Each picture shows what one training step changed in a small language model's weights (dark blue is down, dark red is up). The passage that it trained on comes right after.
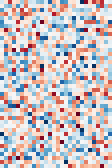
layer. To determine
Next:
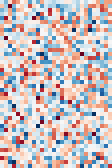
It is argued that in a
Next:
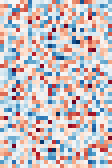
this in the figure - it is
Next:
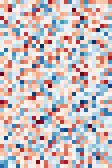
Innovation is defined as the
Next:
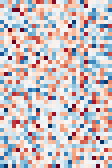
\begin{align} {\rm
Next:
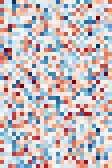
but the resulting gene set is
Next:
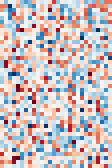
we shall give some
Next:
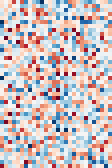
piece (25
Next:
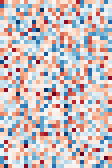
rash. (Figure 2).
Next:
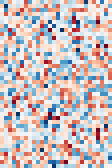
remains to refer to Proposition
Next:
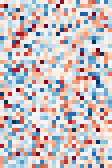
using the $\epsilon$ symbol
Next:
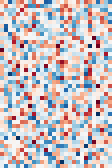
where the qubits are.}
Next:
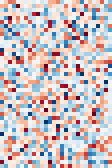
\cdot R.(v_\lambda
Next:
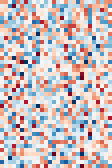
as shown in the algorithm design in
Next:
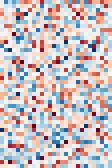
in $v$, vanish.
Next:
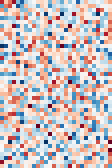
\end{gather*} In
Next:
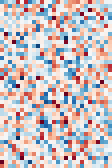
About a Plant
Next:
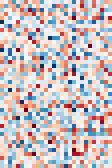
proliferation, while
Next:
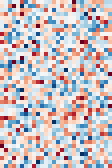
constant, and the last equality
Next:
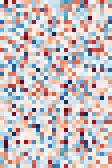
shown that **harmine**
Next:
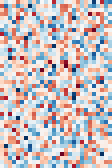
nodes that are optimally
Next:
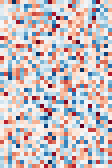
study congestion problems on the
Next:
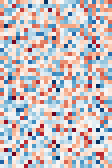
of the new method by first
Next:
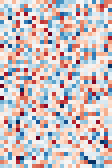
Chaotic systems have some
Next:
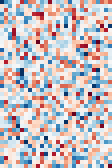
orientable manifold of
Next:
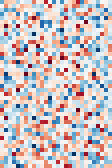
if the $n$=0 term
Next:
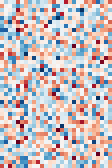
develop scientific and
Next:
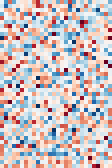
\ref{raz} holds
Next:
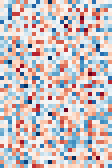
not require the full sample,
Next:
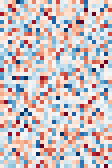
or Concentrate diets
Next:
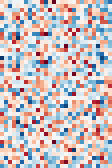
there are two linearly independent
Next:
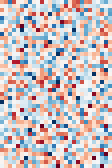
dual and simultaneous
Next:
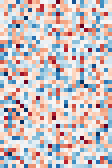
have been dominant
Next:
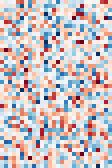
24 women's
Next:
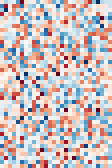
between 46 primary
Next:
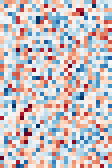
on how to characterize the
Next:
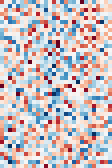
final error is bounded by
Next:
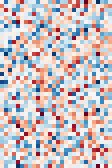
Indeed the proof that any
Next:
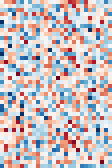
particular, contextual approaches were
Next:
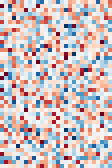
cryptography or
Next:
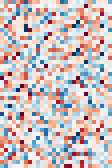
temperature below {\tc}
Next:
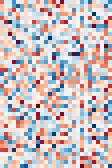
in extension and severity
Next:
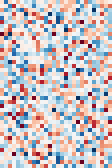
Lemma. \begin{lem}
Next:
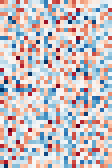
is produced by a proton with
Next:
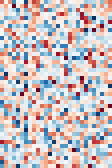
and Mankiewicz
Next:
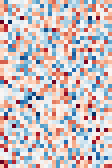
is found, the numbers get
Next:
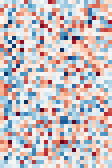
on minimizing the time it
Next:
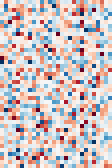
of non-wandering properties
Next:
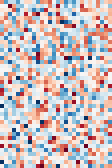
sums to a constant. To
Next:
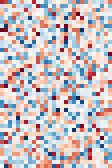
accuracy of our approach and
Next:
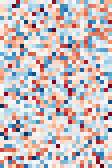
a group structure of elliptic
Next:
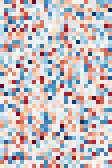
Benchmark and the dynamic
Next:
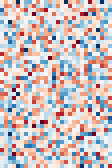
field in the absence of
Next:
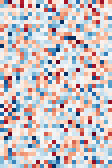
mean and the variance. Thus,
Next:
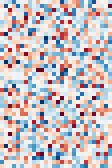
Corners Research
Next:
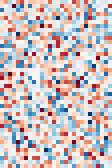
RG-coefficients are not
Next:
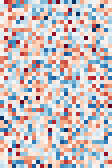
images (coordinates:
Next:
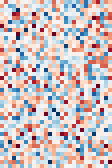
all $x,y\in
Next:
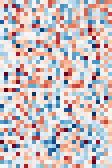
term economic viability does
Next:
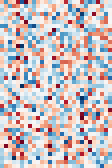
have a greater impact
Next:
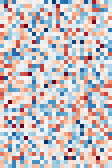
since the last %
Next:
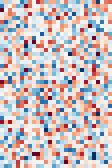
\itm For each countable
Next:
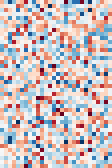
a polynomial vector field
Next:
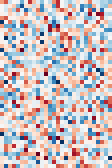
by factorizing the
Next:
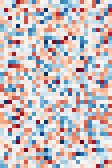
- PAGE 1 OF
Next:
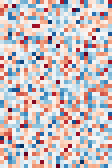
REOs, as
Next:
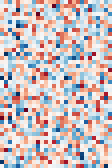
sufficiently small $p$ all
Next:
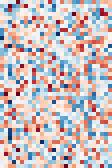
the patient is seated in
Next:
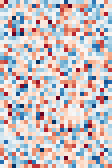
many-electron systems. The
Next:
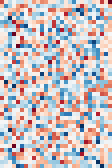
containing the team strength
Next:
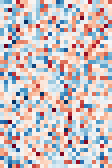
produced in each country.
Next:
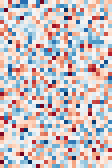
the fields on the scale of
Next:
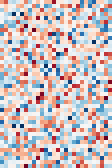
Reconstruction* A simple
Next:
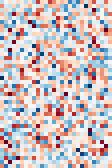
initial state $\psi_{i}$
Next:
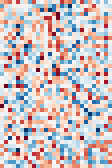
$D$-eigenspace for
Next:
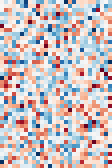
and Dharkeynley
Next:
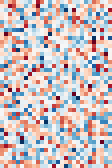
Fourier transforms,
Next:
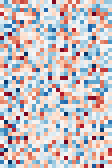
freedom that have dynamics
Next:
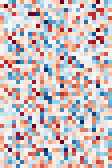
Agency member
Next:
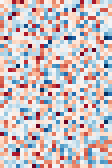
$$ (\alpha \ket u
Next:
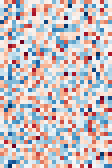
of the small intestine in
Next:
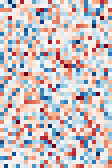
Join Proceed - If
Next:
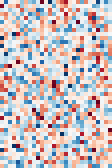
however, the $4f$
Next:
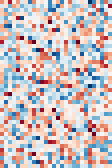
on $\Sig$ whose
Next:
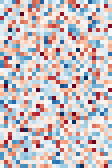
Guang-Qing Bi
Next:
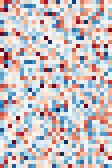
statues *under the
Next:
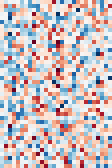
we split the integral in
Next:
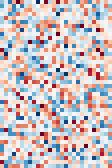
spite of having no any
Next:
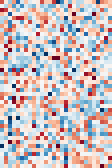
resource shortages,
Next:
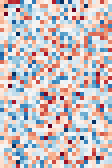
receives less
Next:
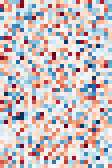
v$. For each edge $e$
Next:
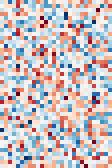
$D$ and $A$. This
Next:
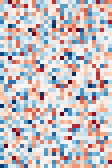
appearance. Therefore,
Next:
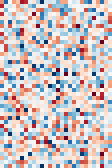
colder temperature determined from
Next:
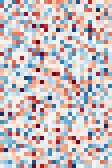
homogeneous function $\varepsilon
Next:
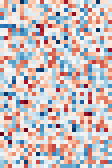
whale transaction);
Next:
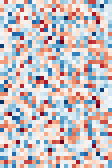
to take it into account in
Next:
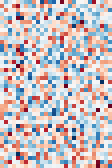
developing and testing
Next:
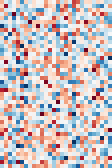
girls, compared to
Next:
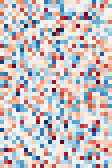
where $K_\pm$ are the
